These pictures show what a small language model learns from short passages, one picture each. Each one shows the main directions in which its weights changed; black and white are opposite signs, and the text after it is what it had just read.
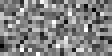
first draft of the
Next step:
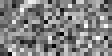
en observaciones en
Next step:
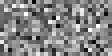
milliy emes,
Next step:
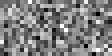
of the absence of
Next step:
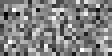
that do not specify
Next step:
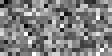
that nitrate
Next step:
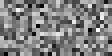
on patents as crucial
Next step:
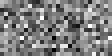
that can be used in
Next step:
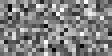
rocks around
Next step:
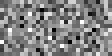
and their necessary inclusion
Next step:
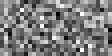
in the personnel
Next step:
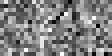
(Fochler &
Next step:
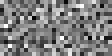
the fact that both
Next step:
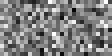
to the students even though
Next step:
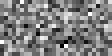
тех пор, пока
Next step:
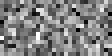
составил более
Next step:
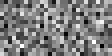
und B wurden mit dem
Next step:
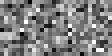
number of generations or
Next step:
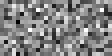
economies that base their
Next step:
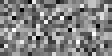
them were stationary
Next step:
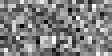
prisma de uma
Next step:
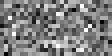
symbols of the
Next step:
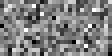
es nicht ganz nur
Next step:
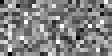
IES, como
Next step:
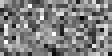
that no independent variable analyzed
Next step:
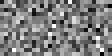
de seguidores e
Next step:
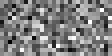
країни та
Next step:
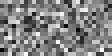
Maier C,
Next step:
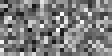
insights into students'
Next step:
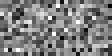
y seguridad,
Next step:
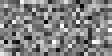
de las cosas.
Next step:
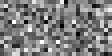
de cuidado y
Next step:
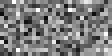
pedagogik texnologiyalarni
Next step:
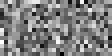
totally against the
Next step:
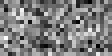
sobanın iş
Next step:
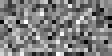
- 50m), available
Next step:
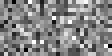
des objectifs
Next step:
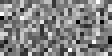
abundância de
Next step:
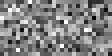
influence of educational level of
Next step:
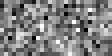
na escola em
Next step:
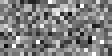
to them. The
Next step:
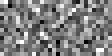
этого была
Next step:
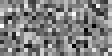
moscas. Su
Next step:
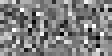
accuracy and precision.
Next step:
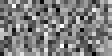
the applications show additional
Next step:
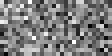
Panabo City
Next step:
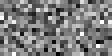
information available is represented in
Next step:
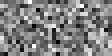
which the self is
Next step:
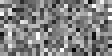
Tecnologia do
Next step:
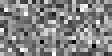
maqolada oliy
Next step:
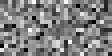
We propose a
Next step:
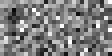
und Institutionen durch
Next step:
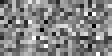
all other lineages
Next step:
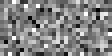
and thus encouraging them
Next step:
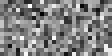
become shrinking
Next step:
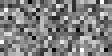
benzene. It
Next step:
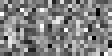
в управлении
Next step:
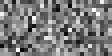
With the increase of
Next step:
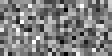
Antibacterial activities
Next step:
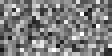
и ранее
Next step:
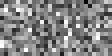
responsibility of the Institute
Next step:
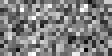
likely be attributed to
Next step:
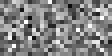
Alta RF19
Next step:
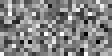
O MUNDO
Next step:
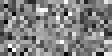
humanidades, nas
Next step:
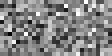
\sim 2$ have
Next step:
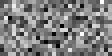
food policies. The new
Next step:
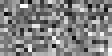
heat is known to
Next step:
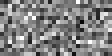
and (4), can
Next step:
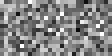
attempted to
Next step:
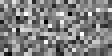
se instalaría a
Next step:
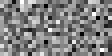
toutes nos variables à
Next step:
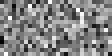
generated based on the
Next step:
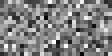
on a 2D
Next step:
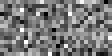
a fonte da
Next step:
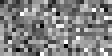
und Zitate für
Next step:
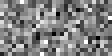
Stroke and
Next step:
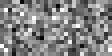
Framework; Information
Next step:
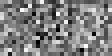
docentes de ensino superior
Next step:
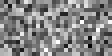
werden könnte.
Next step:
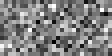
groups of patient receiving
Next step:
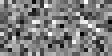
sinov turi har
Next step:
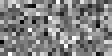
educação profissional,
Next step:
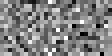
to days when common international
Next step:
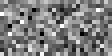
учесть не
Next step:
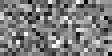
is a need to identify
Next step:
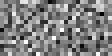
a tecnologia com
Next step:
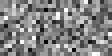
capacity of storage. The
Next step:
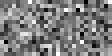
of these losses is
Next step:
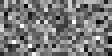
transfer activities to relevant
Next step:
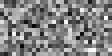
deb yozgan.
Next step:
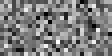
system applications. An
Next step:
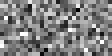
importance is considered.
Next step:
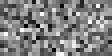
orbital shaking
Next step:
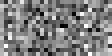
after equilibration to
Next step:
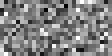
indica una relación
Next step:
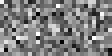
haqidagi fikr
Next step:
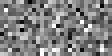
joven que
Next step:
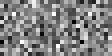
as well as internet access
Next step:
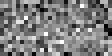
o PIB,
